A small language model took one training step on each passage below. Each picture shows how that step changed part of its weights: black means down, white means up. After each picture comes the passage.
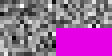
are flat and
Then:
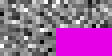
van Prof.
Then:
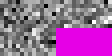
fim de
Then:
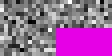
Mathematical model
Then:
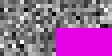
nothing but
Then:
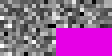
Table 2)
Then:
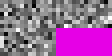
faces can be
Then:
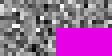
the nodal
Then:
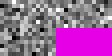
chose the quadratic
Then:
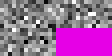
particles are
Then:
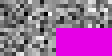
on an online
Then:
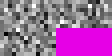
of each system are
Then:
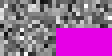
while printing
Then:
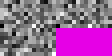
problem due to the
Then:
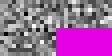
is a central
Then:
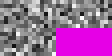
on the definition of
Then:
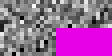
at the cost of
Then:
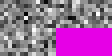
action of the group
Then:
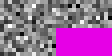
4 the data for
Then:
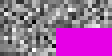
distance} or
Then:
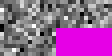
can start to
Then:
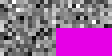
procedió a
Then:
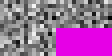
of behavior and
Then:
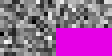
the respective
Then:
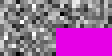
Using the same
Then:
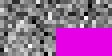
the DNA
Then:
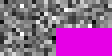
+B m
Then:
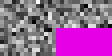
the dominant
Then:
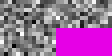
it does not
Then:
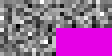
We thus obtain
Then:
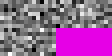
b) Qual
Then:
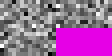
is clearly
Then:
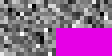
the Row
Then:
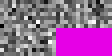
terms. Hence,
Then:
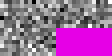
death or
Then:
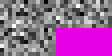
we have proved
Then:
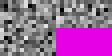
dx &\leq
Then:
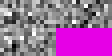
model of modern
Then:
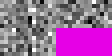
the zeros
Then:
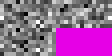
objects was more
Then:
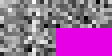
conocer que
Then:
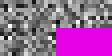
with digestive
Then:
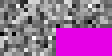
page in the
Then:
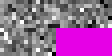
every scientific field
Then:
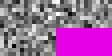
to stop
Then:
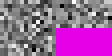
this paper are
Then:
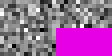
and print
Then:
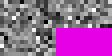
un barrido
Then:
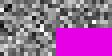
were constructed
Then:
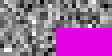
not specify
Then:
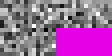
to generate more
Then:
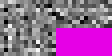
homem para
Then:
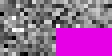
$P$ be
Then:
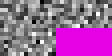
using the fact that
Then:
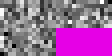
and can improve the
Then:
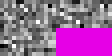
б бути
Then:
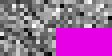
tasks have been
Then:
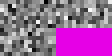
order to achieve
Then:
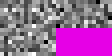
to gender,
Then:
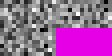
toward leading
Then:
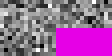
the pump
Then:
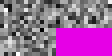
against to all
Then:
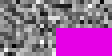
The results of the
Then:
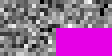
particular, their measure
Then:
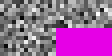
el sistema de
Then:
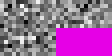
strategy. In
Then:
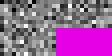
neural network
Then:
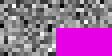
levels in fins
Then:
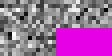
as a source
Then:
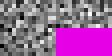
el conceptualista
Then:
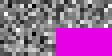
functions, where
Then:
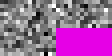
disease free
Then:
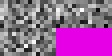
function for performance
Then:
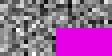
This equation is
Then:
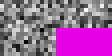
el primer
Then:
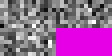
is given. The
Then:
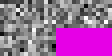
I asrga
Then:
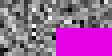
to vertices at
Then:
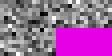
First of all
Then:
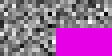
resultados cuando
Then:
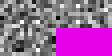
à repressão
